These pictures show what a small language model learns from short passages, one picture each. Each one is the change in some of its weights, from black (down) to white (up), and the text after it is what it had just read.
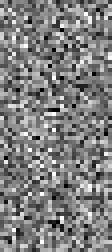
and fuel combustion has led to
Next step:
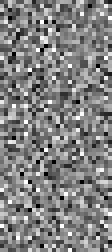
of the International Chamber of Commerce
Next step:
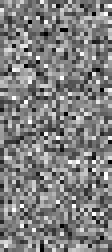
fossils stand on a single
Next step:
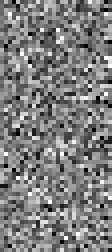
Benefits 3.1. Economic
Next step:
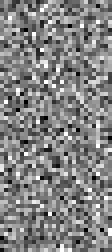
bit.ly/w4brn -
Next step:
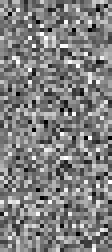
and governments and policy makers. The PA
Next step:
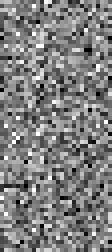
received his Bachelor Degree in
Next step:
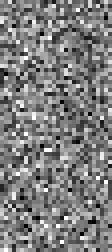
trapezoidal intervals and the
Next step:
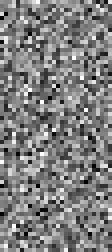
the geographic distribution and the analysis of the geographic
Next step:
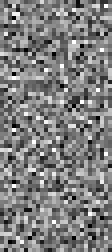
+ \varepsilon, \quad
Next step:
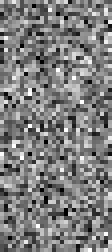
a large enhancement in fluorescence
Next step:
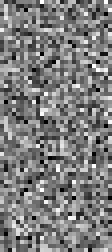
over all the calibration images of 0.412
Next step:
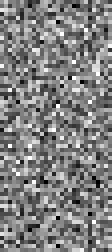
this chapter, however, is not to
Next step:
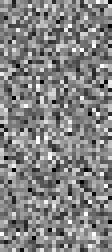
gaps will be to recruit expert groups
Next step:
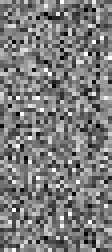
China: *T. recta* sp.
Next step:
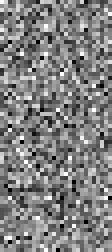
approach, based on algorithms and procedures because it
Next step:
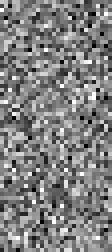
method guarantees the given size of a
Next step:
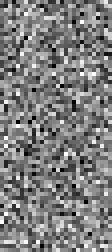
S, Casterline JB. Traditional
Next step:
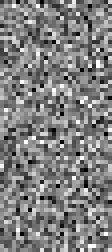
Fig. 1 depicts a typical stability
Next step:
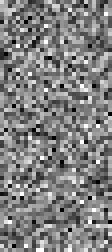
classical assumptions reported in the study: the
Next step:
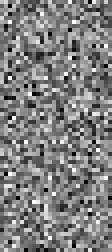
and `modes` is more accurate on
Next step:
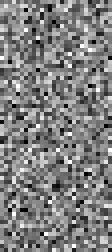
instrument through written or verbal
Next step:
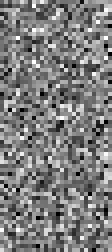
Social Sciences (SPSS) computer
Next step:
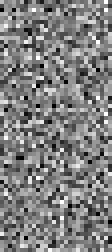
the system, to generate a sine
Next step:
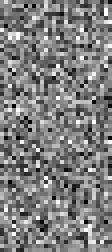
processes, showing how far we have moved since the
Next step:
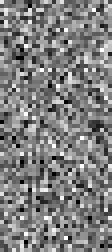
the variable to determine the scales of the
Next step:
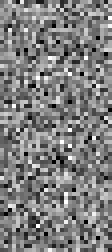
absorbed in the structure per unit mass, can
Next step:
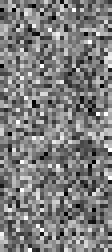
NO - - 6. Was there clear
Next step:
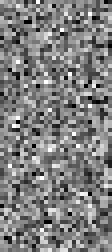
model. Autotuning has also been used
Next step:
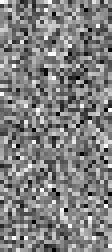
is taken up with 5 ml of HCl
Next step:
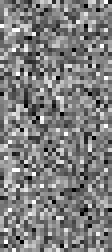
but the genes responsible are poorly defined
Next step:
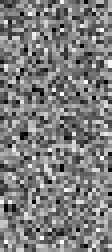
A traditional single-phase asynchronous
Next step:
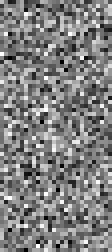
as a tool to facilitate problem formulation
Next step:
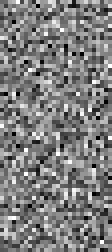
presentó diagnóstico de ST
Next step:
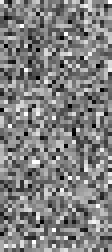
in European countries, body shame and body
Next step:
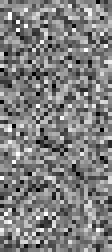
cultural and historical protected areas. The goal is
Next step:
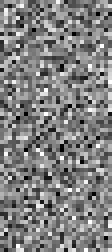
particular time period and the experimental setup was as
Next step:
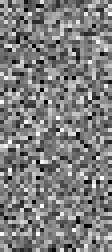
and aesthetic impact. The translator
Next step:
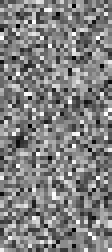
night time, or at dawn in
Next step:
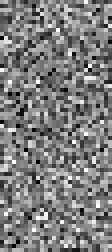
affected by both cultivation time ($F =
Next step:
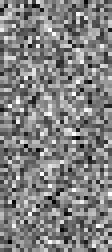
determine the frequency of abnormal cervical
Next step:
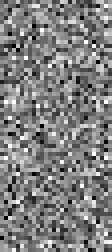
upper specimen due to melting of
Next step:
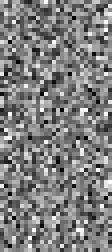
methods and tools, all used to streamline
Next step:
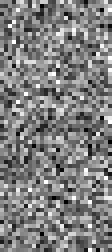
Natura 2000 sites. The model uses
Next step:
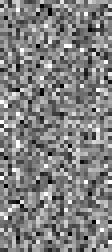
method of data generation in citizen science and often
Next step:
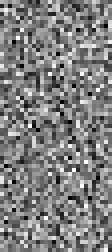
this work presents a direct power control (DPC)
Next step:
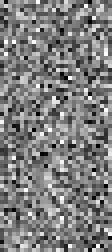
NA = number of astrometric parameters
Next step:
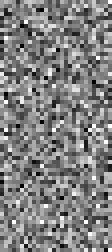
a new session, all of these follow the
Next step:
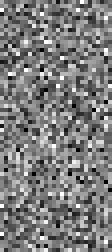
analysis. This study especially emphasized nonlinear properties
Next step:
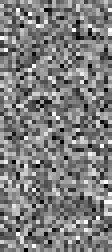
blurry image. Nevertheless, this
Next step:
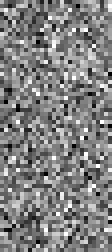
public key cryptosystem. It may be
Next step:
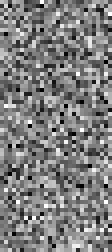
and apical plug was confirmed with
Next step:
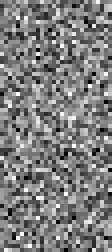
Because liposomes are formulated using natural
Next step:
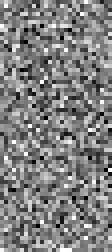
or shown care information or instruction when buying
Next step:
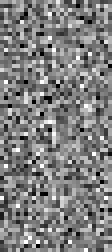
25% aqueous acetic acid. The
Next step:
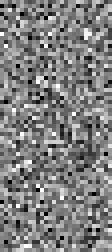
The objectives of communication and dissemination in
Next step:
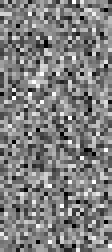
printed out in the *bob*
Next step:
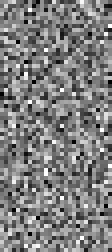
planar, so every cycle contributes 1 to the
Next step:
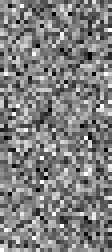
statistical significance for the mediating effects,
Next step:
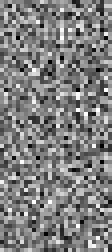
\cup I$. Definition 9.
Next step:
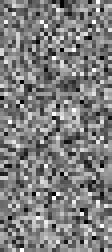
a utility value (rating) on an
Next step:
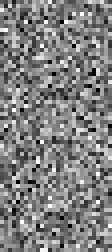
should be people from Cultural Heritage
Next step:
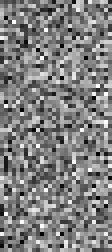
accessing CC services, performance, IT skills and
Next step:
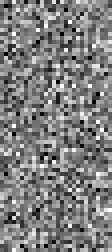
outcomes (Gauthier & Zhang,
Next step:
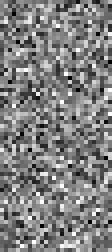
lighter ornament at a different place than
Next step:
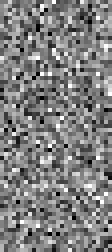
Mycorrhizal association and influence
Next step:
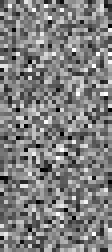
the drug in body. Thus, considering the
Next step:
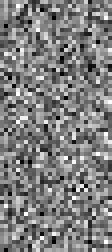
respectively. Real velocity profile
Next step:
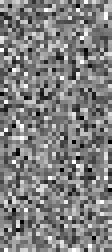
molecular attraction gives rise to the
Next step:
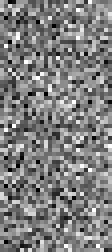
learning strategies. Case studies, empirical
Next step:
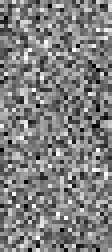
Programming (GP) to reverse
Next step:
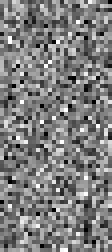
The research also found that the US had plenty
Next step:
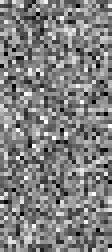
curious and useful property. Consider an
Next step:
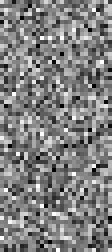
the lives of several generations of Polish
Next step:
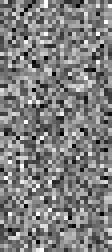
such as Google or Bing. With
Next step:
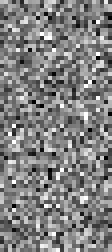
Citation: Km Babita ,
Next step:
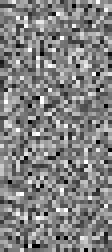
Future Research There are a few limitation in this
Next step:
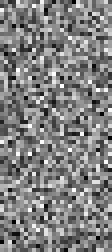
of others while maximising praise of others.
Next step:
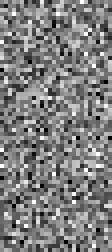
the bacteria to increase by a factor of at
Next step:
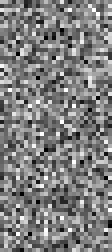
to the development a National Policy for
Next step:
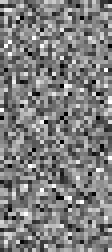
greater stability of the negative charges of the side
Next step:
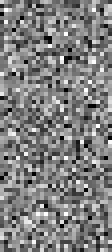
a non- $\Delta = I_n$
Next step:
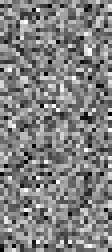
The question remains whether material conditions of the medium
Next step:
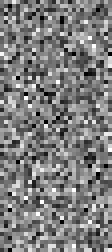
MP Shah Medical College
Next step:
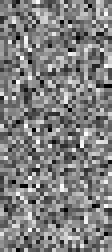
just 2.9% of patients as an isolated
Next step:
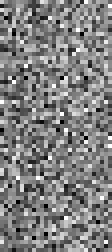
food and drink. They received all necessary
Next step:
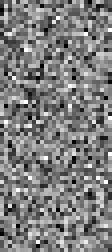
the left, and non-anemic patients with
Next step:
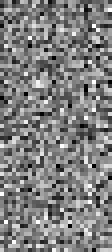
Doorn *et al.*, 2020) In the
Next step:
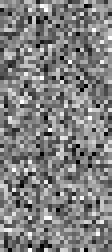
Conceptual principles Implicit No ISO
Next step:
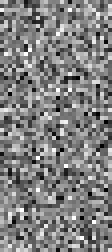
to reduce pollution and price while producing
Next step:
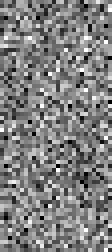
Eastern North Atlantic Water
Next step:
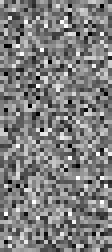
teacher innovation in carrying out mass learning.
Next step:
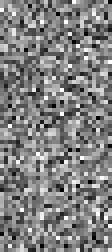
detecting most positive verses. The
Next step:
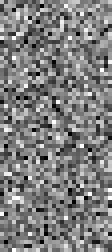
educational attainment distributions for age group by
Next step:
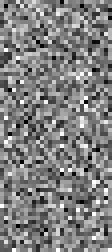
emission flux centered at the Mg II k
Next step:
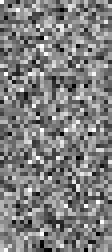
on Technical Support for the Preparation of
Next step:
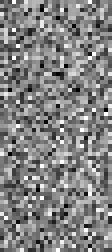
this mission require to achieve a very low SB
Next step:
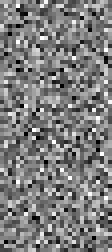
of Alkyl halides, C-O
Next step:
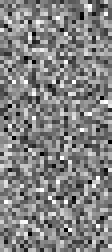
habits (more precisely, to the transition
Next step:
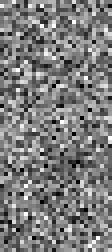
till 4 flushes with the same
